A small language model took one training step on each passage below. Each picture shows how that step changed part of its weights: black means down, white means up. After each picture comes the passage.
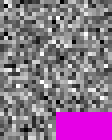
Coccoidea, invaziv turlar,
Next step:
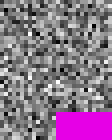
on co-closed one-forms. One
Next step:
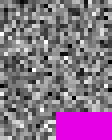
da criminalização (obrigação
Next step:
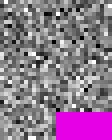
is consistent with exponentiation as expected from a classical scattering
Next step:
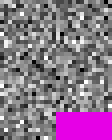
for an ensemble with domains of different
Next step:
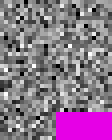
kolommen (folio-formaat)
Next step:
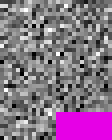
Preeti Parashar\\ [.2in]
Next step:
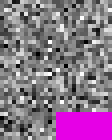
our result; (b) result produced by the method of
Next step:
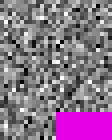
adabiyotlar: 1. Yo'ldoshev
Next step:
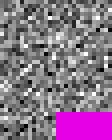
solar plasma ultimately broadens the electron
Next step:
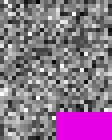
Bloch equation for simulation is critical. In a
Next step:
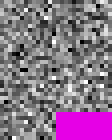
kengroq foydalandi. Shu
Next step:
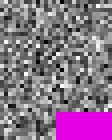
un agente virtual pedagógico con una
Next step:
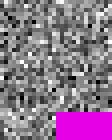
be learned. Similarly, when the kernel
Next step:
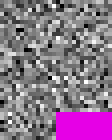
at the shock front, we have calculated thermodynamic
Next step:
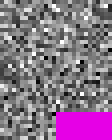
with circles of very different radii, searching a
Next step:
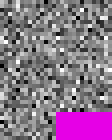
katkı sunmuştur.
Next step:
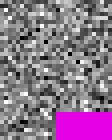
(Wallace y Blessing, 2000),
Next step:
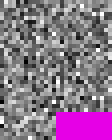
experimentally-theoretical methods. Result of an
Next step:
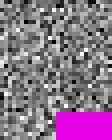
önemli bir potansiyele
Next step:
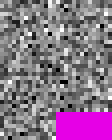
the $\B_n$ case confirm a
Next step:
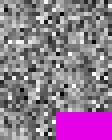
использование малых ГЭС и
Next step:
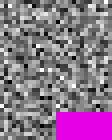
UNING MATEMATIK
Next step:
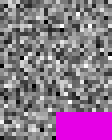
However, one finds that Proffitt \&
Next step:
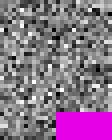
7 kitobdan iborat. Bu
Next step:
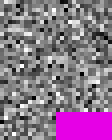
see that $T_c$ will be roughly
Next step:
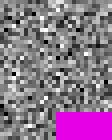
$N$ grows. The structure of the
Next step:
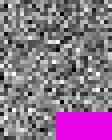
O'zbekiston Respublikasi Oliy
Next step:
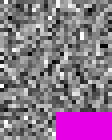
model. Since the ISW effect is sensitive to
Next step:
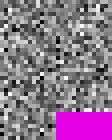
maqsadida ko'chatlar mineral va
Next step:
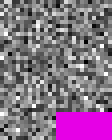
crescente, dá a valoração desse
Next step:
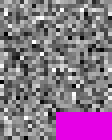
f 7 printf("Digite a
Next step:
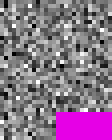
jest rzeczy, których
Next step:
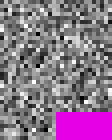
homopolymer runs and imbalanced
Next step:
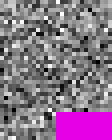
Узбекские местоимения,
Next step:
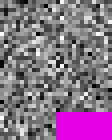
da enerji olarak ortalama 17
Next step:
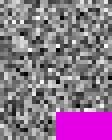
мая 1995 года, третья часть
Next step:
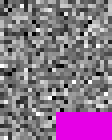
doubled-space bosonic Feynman propagator
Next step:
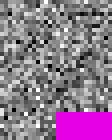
волевых качеств могут быть
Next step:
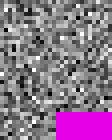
behavior described by Eq.~(\ref{P}) is shown as
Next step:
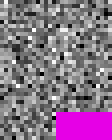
results agree with ours. In particular,
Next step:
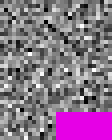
ta'limning innovatsion shakllari va
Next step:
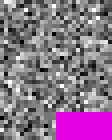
of the orbit period of the Moon.
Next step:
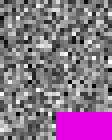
diqqat bilan qarajak ularning hammasi
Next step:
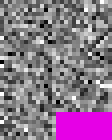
ijodi fanlararo integratsiya uchun
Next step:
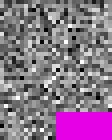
fluctuations. The fields $\sigma, \delta\sigma,
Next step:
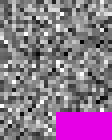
whether the VEVs for the moduli give
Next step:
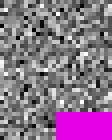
is possible to argue these expressions for the charges are
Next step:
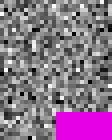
is responsible about extract the total number of methods in
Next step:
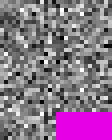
different materials is a common process in any hybrid structure.
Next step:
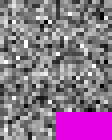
факультети Мусиқа
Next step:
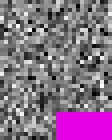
desempenho superior mesmo com grandes
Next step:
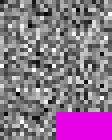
form a particularly natural and well-defined set of in
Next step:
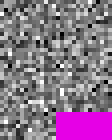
is 80\%, with a 9\% probability of
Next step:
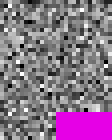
Universidade Católica de Santos,
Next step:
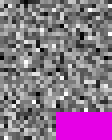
A Survey of Key Security
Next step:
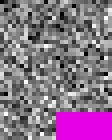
formula (11) we obtain from formula (10)
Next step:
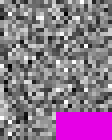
). We will relax this assumption in Section
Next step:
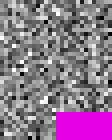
с иврита и предисл.
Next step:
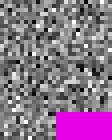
incorporate elliptical trajectories stacked along a particular
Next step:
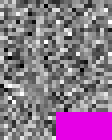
paesaggistico. Per colmare la
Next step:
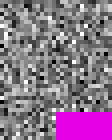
derived these indices for West Texas Intermediate
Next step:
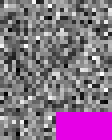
getting rid of the linear search is larger than the
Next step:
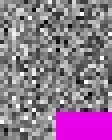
2. Бухарова Г.Д.
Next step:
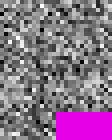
on the applied shear stress and initial dipole
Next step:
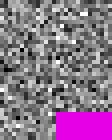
последствиями ПКН [21,22].
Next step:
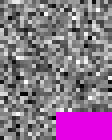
változását. A
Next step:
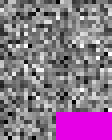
structure shows no rotation in this orientation, while a more
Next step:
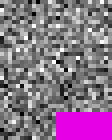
$\Sigma^{(2)}$ are related by complex
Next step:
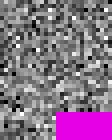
o de ordenación y establecer reglas
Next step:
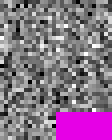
Kelmara M. Previsão do
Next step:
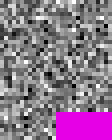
қарамай, айрим
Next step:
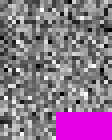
інтелектуалізації та визначенні їхнього
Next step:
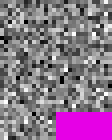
2015 a 2020 utilizando dados de uso e da
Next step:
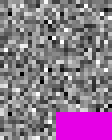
в багатьох наукових
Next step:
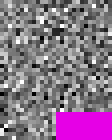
har tomonlama, to'laligicha
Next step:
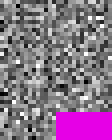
estimate the theoretical performance limit of NSM, we used the
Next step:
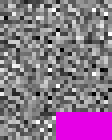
OF MILITARY PATRIOTIC
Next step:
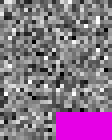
field effect transistor (JFET) operating
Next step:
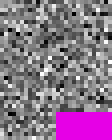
развития личности. Наиболее актуальной
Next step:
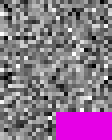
this was accompanied by no change of spectral
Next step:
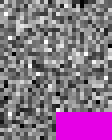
A falta de um marco interpretativo
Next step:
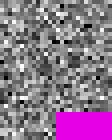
области Б, без управљиве
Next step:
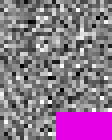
du plan pour cette thématique en 2019
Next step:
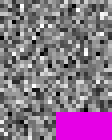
\section{Discussion and Conclusions}
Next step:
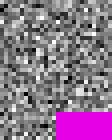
forms \ac{LoS}, i.e.,
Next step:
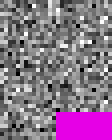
the standard-model $Z$. In fact, its mass
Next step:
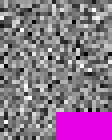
constant nature of $e_v(h)$ to evaluate
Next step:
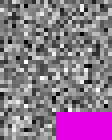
raqobat muhim va o'ta zarur.
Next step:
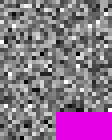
himoya qilish va ularning sekretorlik
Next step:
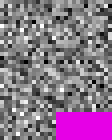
FGM rubber tubes in the form
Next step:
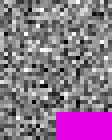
componente universal y eficaz para impulsar la
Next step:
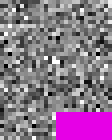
This is equivalent, as will be seen below, to
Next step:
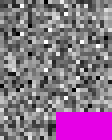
WoS (ranging from 0% to 14%).
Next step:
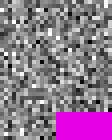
практике реализуются избыточность
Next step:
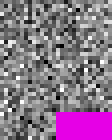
qayd etildi. Polipragmaziya
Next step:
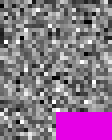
est de la descendance de Gourcy,
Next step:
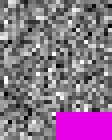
2001), which also appears to be variable (Fig.
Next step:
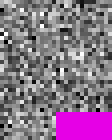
Alexopoulos GS, Perlick
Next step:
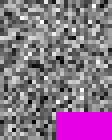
via pregroup grammar, which further leads to string
